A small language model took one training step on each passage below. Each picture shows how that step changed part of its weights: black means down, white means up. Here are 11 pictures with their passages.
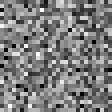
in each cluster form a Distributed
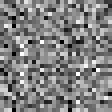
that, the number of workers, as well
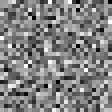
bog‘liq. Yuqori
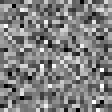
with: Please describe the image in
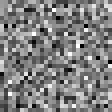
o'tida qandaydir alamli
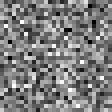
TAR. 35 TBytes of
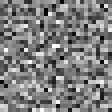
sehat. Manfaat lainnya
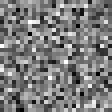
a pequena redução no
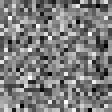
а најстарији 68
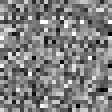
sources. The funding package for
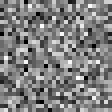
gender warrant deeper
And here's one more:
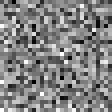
HÁM TARBIYA
